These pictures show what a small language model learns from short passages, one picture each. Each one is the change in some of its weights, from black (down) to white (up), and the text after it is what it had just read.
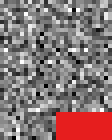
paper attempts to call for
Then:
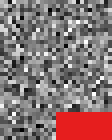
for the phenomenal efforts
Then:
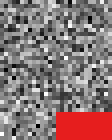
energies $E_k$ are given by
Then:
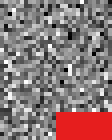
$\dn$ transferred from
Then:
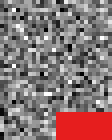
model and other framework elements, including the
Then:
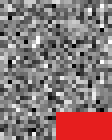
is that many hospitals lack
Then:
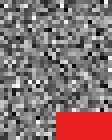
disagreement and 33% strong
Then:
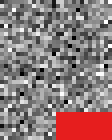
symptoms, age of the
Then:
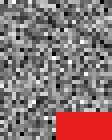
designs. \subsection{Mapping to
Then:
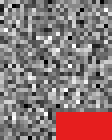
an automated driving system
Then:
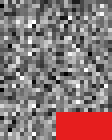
and low. The following are the results of the
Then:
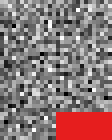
recognizing religious values
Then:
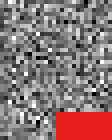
is possible to know properties of $A$
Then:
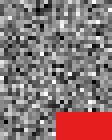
forecasts of demand response in
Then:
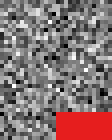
more difficult. The curvature near
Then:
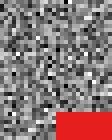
limited robustness and moderate
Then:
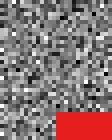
relays increases over time. This indicates that
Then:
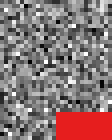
in the southeast (SE)
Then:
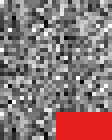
during the Indian Financial
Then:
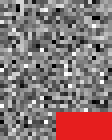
effect of efficient particle acceleration at
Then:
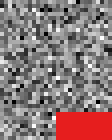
body of paper here - Use proper
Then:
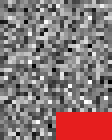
interacting with virtual objects.
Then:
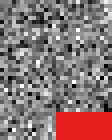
We now consider product types of the form
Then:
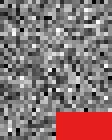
angles were calculated for Mugla and
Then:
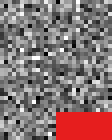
include architects and engineers
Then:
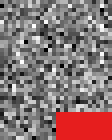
This technology opens wide horizons
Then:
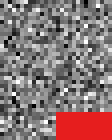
its banking operations, the stronger the
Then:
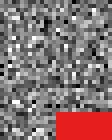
payment regulation, unlike in the
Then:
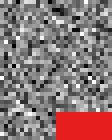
and woman-centered clinical
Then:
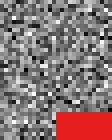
score (we observe correlation of
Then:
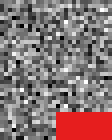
Green's function $G({\bf k},
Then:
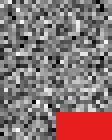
symmetry. These results are also in tension
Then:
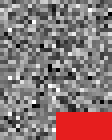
have previously identified several situations
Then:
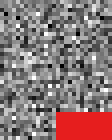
is a known spectroscopic
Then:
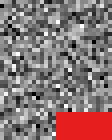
by a (stochastic)
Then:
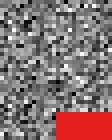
$\ci$ transitions are available for
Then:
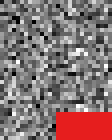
The fluctuations $\etaR$,
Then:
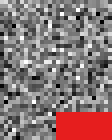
recognized human rights standards.
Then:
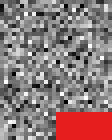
the positive control, exhibited the
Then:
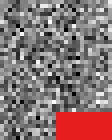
University, Manhattan, KS
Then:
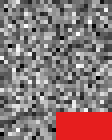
of the vector from the mean neutrino
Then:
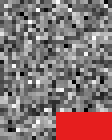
to be careful when using distances for
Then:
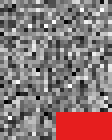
also occur for many other reasons.
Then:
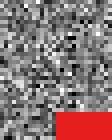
Husein Lockhart,
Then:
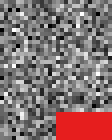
measurement campaigns we
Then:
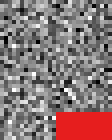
(see fig.1). The variations
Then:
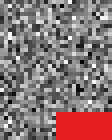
protostellar disks and derive
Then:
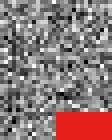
need among other development in the 21
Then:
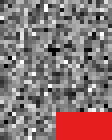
function of wavelengths for two fixed
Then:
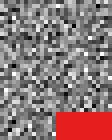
First, the dislocation of the radial
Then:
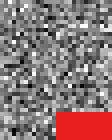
$x$ value is determined by the boundary
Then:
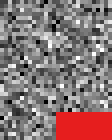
or internationally), as most of them are
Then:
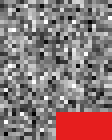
\label{l1610} Given a
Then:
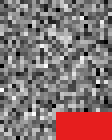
systems \cite{Asllani2018},
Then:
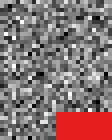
verification algorithm while processing element
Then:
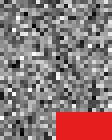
transverse momentum of an external
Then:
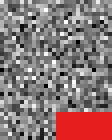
for this dynamic model. Each of the methods
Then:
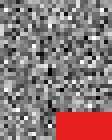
ethical landscape by
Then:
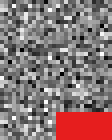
is another crucial consideration.
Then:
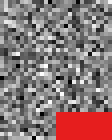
ambient lighting, and indirect
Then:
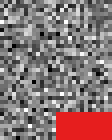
as a special session or a networking
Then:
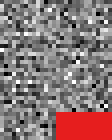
matrix. This quantity is plotted
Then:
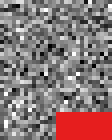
conclusion of the study and a brief
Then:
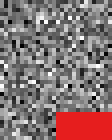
coalescent process per se, since distances
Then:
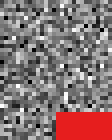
properties of RGC model. In other
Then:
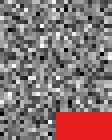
Weerkamp, A. H.,
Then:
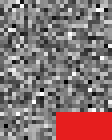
patterns for $\rho = 2$ over a
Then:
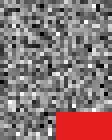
while `0' is applied to
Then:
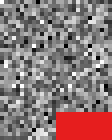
path of the system rather than to the
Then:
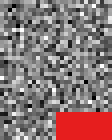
1. Brian Hall model of values
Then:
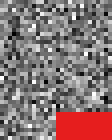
we cannot correct in our reanalysis
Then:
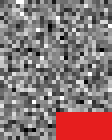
chronic kidney disease is
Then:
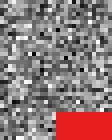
$\varepsilon < 1/2$. Let
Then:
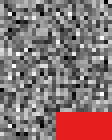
lupeone, lupeol,
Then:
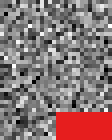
soils in additional tropical
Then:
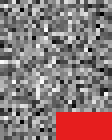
\def \epsilon {\varepsilon} \let
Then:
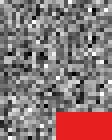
equal to $N$-simulation steps such
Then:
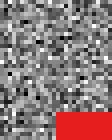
>0.4 . as shown in
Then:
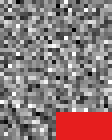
**MUST** be similar as stated in
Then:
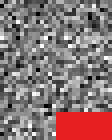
Play. Over time, the
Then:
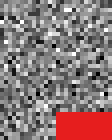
real-life scenarios, to
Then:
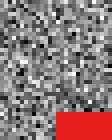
survey of graduates from education
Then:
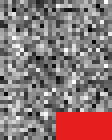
of time i , and $\|\cdot\|$
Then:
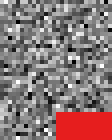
viscosity of extracellular ground
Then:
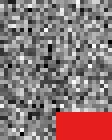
Bostrom's famous article
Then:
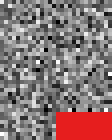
during which bacteria adapt and
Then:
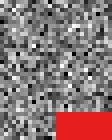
fields enclosed inside the apparent
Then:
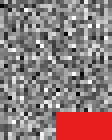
{\lim }\limits_{n
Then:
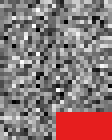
molecular mass range allowed these
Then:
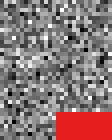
that a considerable number of children have
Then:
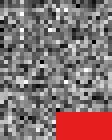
radius versus time. For each
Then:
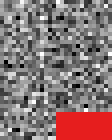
firms in Mombasa
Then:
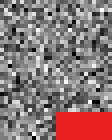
photoexcited holes in the
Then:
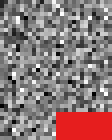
covering is a portion of the de
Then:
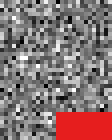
which farmers have more confidence in terms
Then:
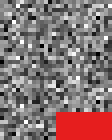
BaBar and Belle experiments using
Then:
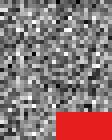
traps. Further, the results in
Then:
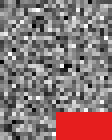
of the respondents significantly does vary at
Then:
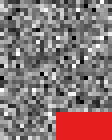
superficially, *Danton's
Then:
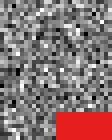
fish farmers can apply what they
